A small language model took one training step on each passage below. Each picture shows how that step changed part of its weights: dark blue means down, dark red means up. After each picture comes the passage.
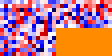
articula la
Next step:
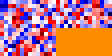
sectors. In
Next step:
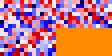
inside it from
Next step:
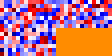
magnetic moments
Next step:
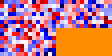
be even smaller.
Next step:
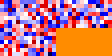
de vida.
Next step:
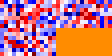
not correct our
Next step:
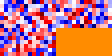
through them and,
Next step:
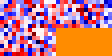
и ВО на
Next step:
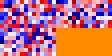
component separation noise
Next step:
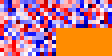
de diferentes
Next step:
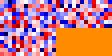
value of the
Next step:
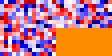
mães que
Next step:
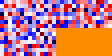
podem ser
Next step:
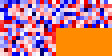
та його
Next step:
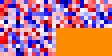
values are estimated
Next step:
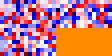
contribute to the
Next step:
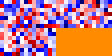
neglected the
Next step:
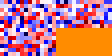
that kinetic
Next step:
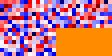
process for a given
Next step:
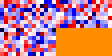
que $S =
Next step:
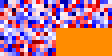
configurations coupled
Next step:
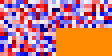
as illustrated
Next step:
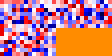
EW is
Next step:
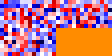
indication that additional
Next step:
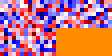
pressure loading
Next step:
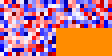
de nosso time
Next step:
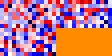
\Delta r$.
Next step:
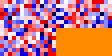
and use other
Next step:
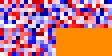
IIA and
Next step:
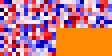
space distribution of the
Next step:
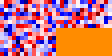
minima at other
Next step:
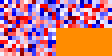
of STS
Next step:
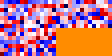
at least three
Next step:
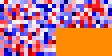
period of the
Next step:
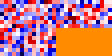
of a moving
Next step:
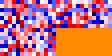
PPM phase
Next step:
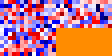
back to its initial
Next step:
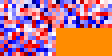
article, est
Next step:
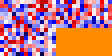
la educación
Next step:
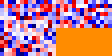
system planetary
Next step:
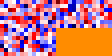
that the data in
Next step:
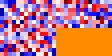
operator is expected to
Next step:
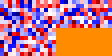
des techniques
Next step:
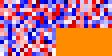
consider the case of
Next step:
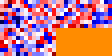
observations one may
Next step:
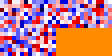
una completa
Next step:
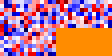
energy in the
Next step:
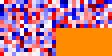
half of the
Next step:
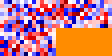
para que todo
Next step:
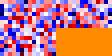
definition of
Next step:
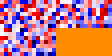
sollte in
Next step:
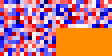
numbers of
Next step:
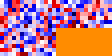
classes de
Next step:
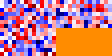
гри в
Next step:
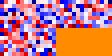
low SNR
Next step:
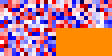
Esta formación
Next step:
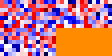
recent years it
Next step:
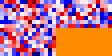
initial magnetic field that
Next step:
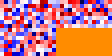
los factores
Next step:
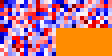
the field of
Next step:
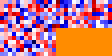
the genes
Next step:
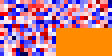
various target
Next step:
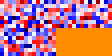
tarde, em
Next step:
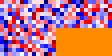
strain, which
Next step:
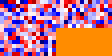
electric field is
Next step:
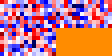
Given that
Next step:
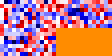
activités des
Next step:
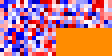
nie był
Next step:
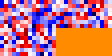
VA O
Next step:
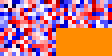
the light focusing
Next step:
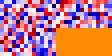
main recirculation
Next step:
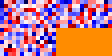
loss to optimize
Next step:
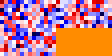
and the notation
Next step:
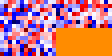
qator rus
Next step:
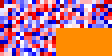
a produção de
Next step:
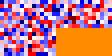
of the set of
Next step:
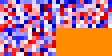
bir nechta
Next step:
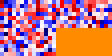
the strong samples
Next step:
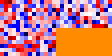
that persist in
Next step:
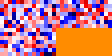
treats individual
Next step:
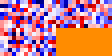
band. The linear
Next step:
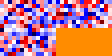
These expressions are
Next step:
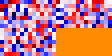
and dynamic
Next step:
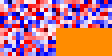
two cream samples
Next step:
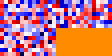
the motor
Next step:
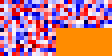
limitar a la
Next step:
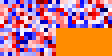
La capacidad para
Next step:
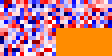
we must turn
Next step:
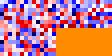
exact invariance
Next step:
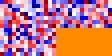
ao editor,
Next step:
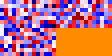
atoms. We
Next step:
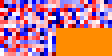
longer radial than
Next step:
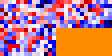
\gamma \sin
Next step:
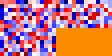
centre of the
